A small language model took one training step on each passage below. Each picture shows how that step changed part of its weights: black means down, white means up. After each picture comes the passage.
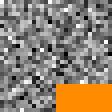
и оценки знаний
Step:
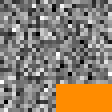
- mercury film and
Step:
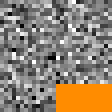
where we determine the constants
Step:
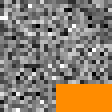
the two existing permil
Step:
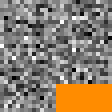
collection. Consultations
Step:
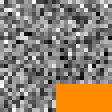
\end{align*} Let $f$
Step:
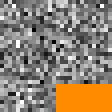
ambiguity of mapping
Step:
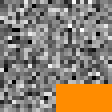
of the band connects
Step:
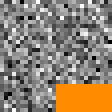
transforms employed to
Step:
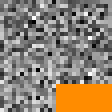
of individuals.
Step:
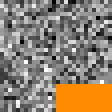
Research Institute\\
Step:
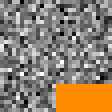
$F$ is defined from some graph
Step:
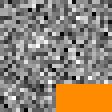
lie along the valley,
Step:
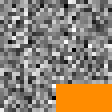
grey spot marks the
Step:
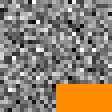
two phases coexist). A
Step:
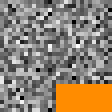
to reconstruct or
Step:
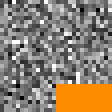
Metalenses have emerged
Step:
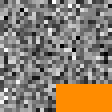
que apresentou resultados
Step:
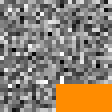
range of growth rates,
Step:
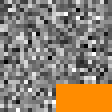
C}(p) $ is also the
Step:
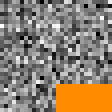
\label{diag def}
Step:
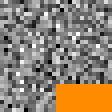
the quadratic program
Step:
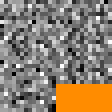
вироби до
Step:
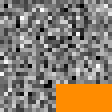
de La Moneda,
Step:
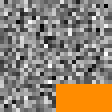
size from arcseconds to
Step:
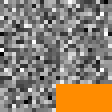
curve configuration shown in
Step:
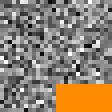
is devoted to test our method
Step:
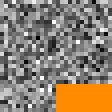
discrete homogeneity,
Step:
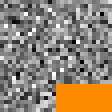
\ref{2T5} shows the
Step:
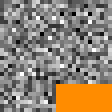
by a scalar phase factor.
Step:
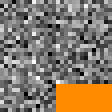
вітру під
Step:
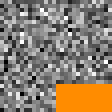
bis hin zu den
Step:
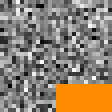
to the boundary of the spinor
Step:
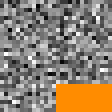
along with future work in the
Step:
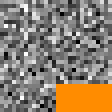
as follows. For any $b\in
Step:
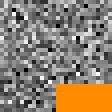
is $\hbar$, which appears
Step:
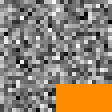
set and if this inequality requires
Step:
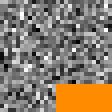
anket yoluyla
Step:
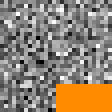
detected in the forward
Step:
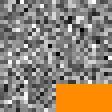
obtained results were compared with those
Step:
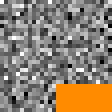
ўрнида ва
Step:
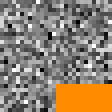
separately at different times.
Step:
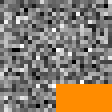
of Research and Reflection
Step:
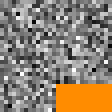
hisobga olgan
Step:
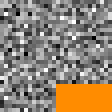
the protection of high-value
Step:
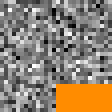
en el tiempo y se
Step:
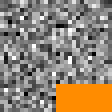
functional $I_\rho$ is
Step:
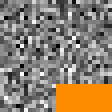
one is often interested in the
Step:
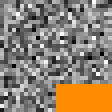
ditos de “sangue
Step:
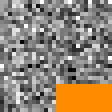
make the first predictions for these
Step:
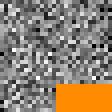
nela interagem, de modo
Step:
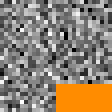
${\bf k}$ is restricted in
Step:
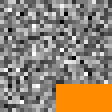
spatial localization – the
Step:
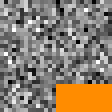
size distributions and volume
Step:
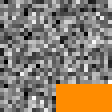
mag-aaral, lalo
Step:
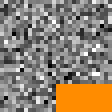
was nearly twice that of
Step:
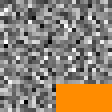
systems are impaired pending
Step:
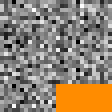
in the family parametrized
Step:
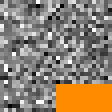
Visualization was done using
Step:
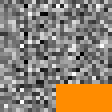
haber un consenso
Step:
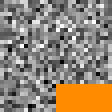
operators $L$ is identified
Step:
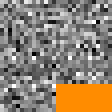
Once interactions are
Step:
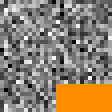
not enough. It is very
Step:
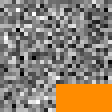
Science Press, Paris
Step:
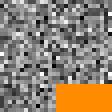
\quad (1)$$ where the
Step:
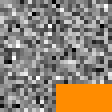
The dynamic evolution of two
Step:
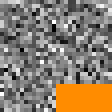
timp: « Ian
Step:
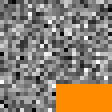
encéfalo de las
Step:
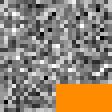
reveals gradual Fe
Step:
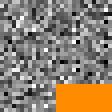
increase slightly in the
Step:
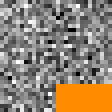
not produce any candidate
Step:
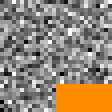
where the particles move freely
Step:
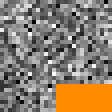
qobiliyati; -
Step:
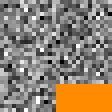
finally, that $a^y
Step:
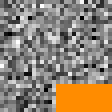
to compute the probability to be in
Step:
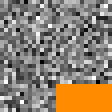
diversification is more
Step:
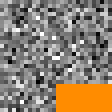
students that correlation is not
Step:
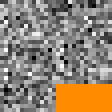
ferromagnetism for
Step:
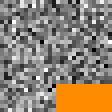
number states, one can combine
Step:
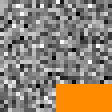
if it is a projection of
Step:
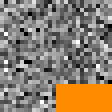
\end{Rk} If the
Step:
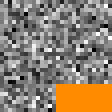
approaches the vacuum at
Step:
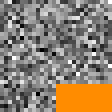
be a power of $p$ and
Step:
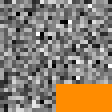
\hline Shor's algorithm &
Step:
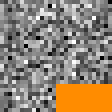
task, the total task
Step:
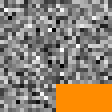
relational harms, including
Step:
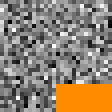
function of $K$ in the presence
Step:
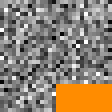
Karten, nicht
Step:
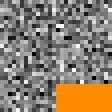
arises from a product of the
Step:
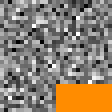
(a), as well as the
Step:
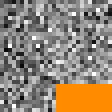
\section{Future Work}
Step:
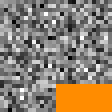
Dev. Min Max id
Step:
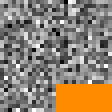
square roots factored
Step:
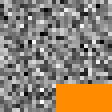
innovations in the field of
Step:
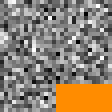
well understood by the
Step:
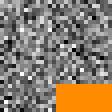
ushın arnalǵan
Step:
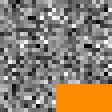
M. Gessel for his
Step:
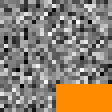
caso especial de esta
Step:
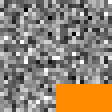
subdomain, providing
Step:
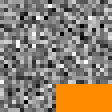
coupled to an acoustic
